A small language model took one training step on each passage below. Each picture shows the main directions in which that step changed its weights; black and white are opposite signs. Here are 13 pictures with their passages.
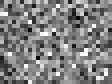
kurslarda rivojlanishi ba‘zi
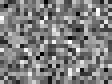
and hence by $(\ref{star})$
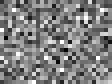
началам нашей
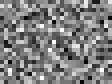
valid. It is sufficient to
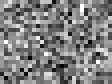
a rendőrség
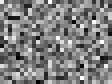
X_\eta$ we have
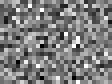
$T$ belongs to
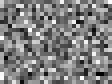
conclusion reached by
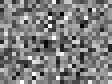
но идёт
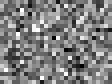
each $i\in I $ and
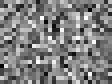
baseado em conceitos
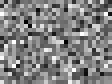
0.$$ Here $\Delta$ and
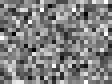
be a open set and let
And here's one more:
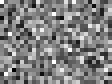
4 частях. –
